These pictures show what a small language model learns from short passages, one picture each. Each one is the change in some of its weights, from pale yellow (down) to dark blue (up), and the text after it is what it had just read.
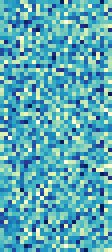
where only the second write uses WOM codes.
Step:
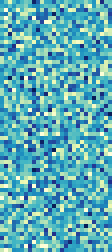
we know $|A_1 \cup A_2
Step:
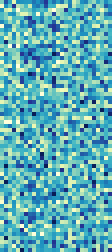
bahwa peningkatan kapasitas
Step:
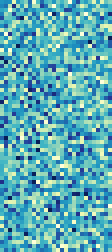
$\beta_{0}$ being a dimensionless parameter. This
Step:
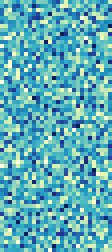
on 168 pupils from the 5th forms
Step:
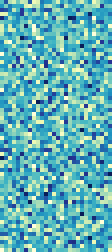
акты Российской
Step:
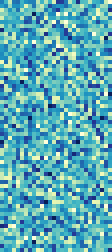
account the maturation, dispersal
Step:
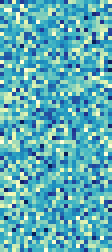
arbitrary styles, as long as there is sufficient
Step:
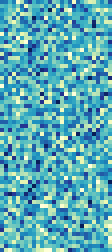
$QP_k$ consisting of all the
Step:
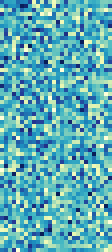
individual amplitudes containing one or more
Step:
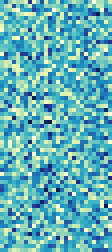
mesmo da realização do evento, o
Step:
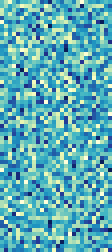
[64]** A modified triple point problem with
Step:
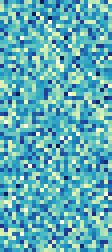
any of the variables, while the right sides are
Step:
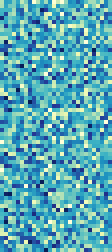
еволюцію людства: від
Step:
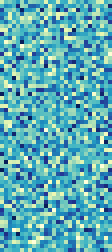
predict weak $B(E2)$ values for this
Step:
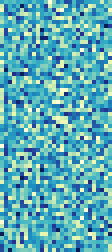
В.Г. Методы
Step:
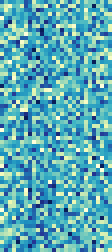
La méthode d'estimation
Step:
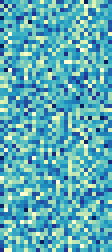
k) \nonumber \\ \Longrightarrow \quad
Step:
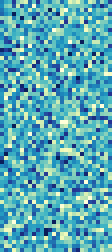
$\M_\w$-groups. Let us recall
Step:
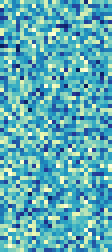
immediately from the definition of $C$. We prove
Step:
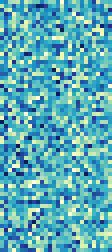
va she‘rlar ko‘plab
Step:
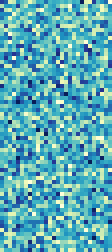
in Quantum Matter (ct.qmat). \\
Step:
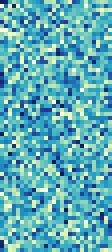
of Bereyhi et al., namely that
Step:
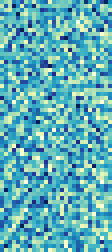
represent the outer and inner horizons,
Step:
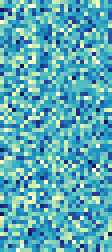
жорий этиш биринчи
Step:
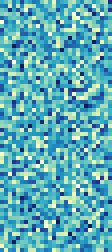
Hamraeva Sh.H. Ayollar
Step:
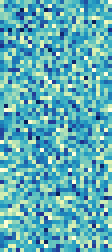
this paper we consider permanent properties for strongly
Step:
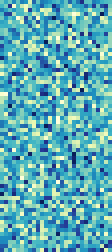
J. of Pure and Applied Algebra \vol
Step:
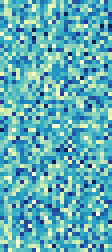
following a similar procedure as for that used to derive
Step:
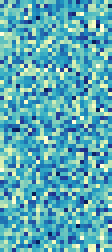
a proper time difference is accumulated. To
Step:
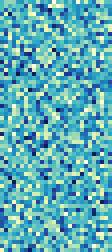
of the filled Julia set as well.
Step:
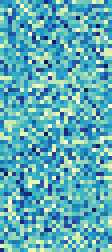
this replaces the local four-body interaction
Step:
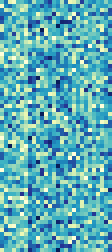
sonuçlarına bağlı
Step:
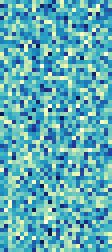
$n(u)$ is invertible for
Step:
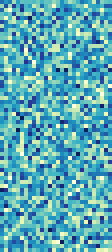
(or that it was false), it is not
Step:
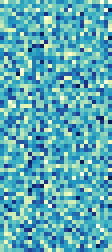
bounded by two totally geodesic planes
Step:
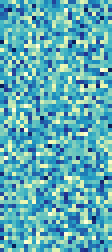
$\lambda_E$ given by the FLEX
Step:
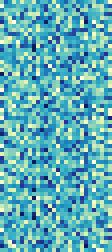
است. برای این
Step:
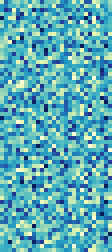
от лесного района
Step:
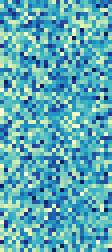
terjadi reaksi adisi pada
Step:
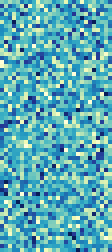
DR3 $T_{\rm eff}$ and
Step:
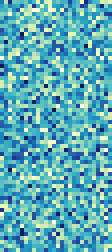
cannot be reused. This level extensibility is
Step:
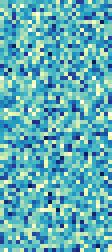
if convergence to a certain final structure occurs over the last
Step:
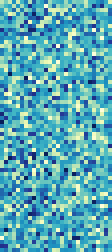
by the string with no brackets
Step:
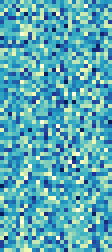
\infty \rangle}_n(R) \oplus
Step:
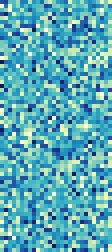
of the beam energy on the production rate is
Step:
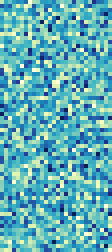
volume of $G(O_v)$
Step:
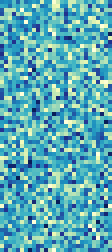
the cut-off scale while $E_0$ is
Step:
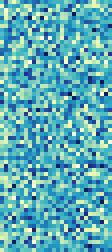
1989). Vermenging
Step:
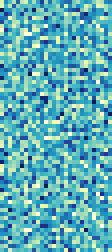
chiqarish iqtisodiyotiga o‘tish
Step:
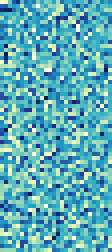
Interfaol metodlar bolalarni
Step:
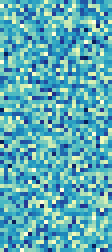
molar mass of the gas, n is the
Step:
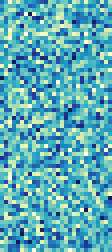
The chambers (i.e., the maximal
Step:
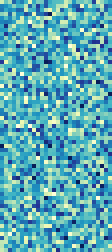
- corresponding to the crossover from the curved
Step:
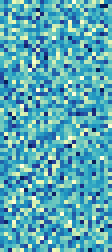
ознаки й якості
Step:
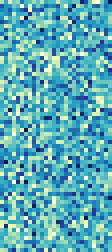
several different domains of scientific research including
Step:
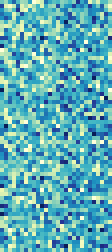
жиҳати мактабгача
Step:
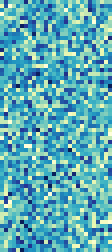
the quotient weighted Bergman
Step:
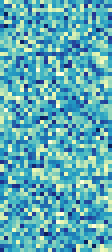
and mind. What subtlety and
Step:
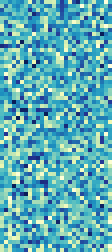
is to use the normalized difference between the
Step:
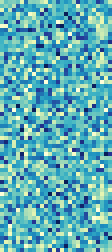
electronic throttle control, the conventional
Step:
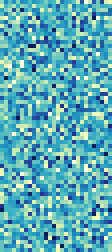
optimization algorithms(such as PSO
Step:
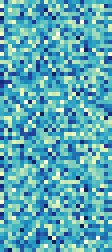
این زمینه
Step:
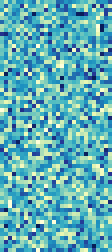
the phase calibrator. In fact, the
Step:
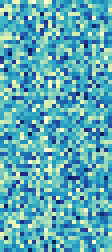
y en el espacio exterior.**
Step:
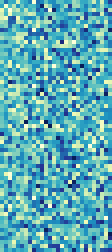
e o acesso à cultura se
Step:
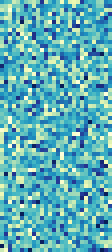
equal to the number of total appearances of
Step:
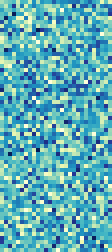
and low Auger recombination rates
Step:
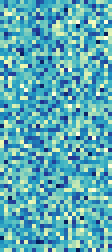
confirment également une forte relation
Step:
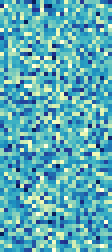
distance between the fixed points and irreversibility,''
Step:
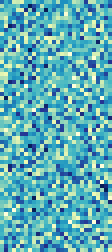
the inversion center in the bulk
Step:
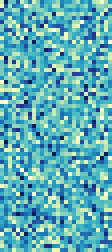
rivojlantiradi. Sayohat darsi
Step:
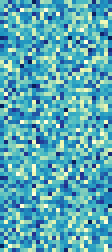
=0 \hbox{ for all } 1 \leq
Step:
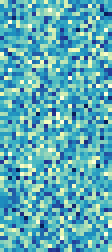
is not directly plausible using their method and hence
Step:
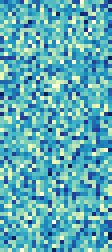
model, \ie{} given the configuration space of a
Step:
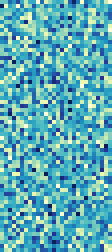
periculosidades sociais,
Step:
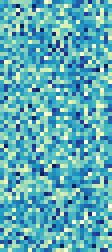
que estejam localizadas em regiões
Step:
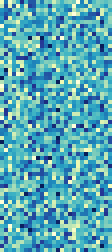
qadriyatlarga mehr va
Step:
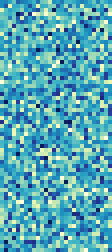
and use cylindrical coordinates ($\varpi,
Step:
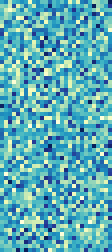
a fiber space of the relative Kodaira dimension
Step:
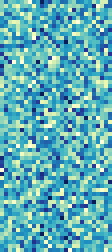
first one is such that real sample sizes usually
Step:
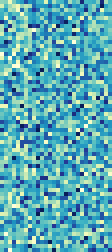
By (\ref{l:large bohr})
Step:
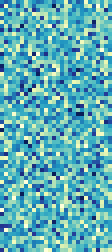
\ref{ejemplos}. Throughout
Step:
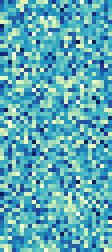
then \be\label{Zt}
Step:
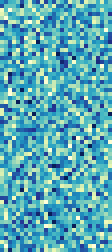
(the founder of Microsoft) and
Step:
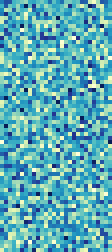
choice of $R_1$ and the preceding
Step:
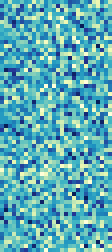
these pMSSM scenarios. The main irreducible
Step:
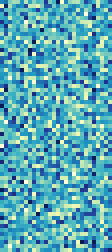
insonning axborotni qabul
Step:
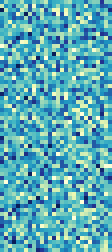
\begin{lemma}\label{capest} Let
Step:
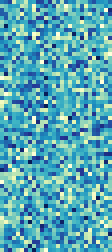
$\vectorstyle{p}_j$. Indexing is
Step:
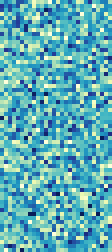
this work, we investigate the thermodynamics
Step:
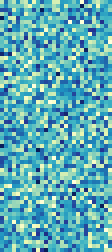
устойчивое развитие
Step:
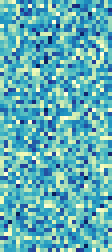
the helium ionization fractions match very
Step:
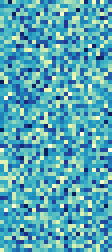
pairing\/ $\langle.\,,.\rangle
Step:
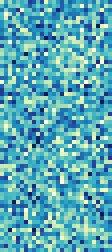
structure from TEP measurements. TEP at fixed
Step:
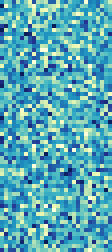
to $0$ when $n\to\infty$.
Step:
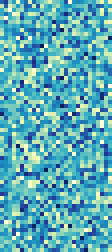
of the useful approaches for quantifying the effective
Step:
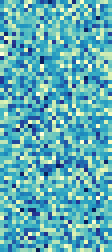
the fluid flow as linearly.\\\\ {\it
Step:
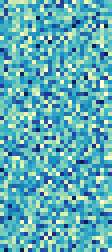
of $\lambda$-calculus and of Turing
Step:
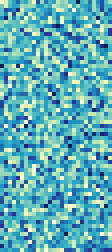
some inference rules $(E)$ at the end of
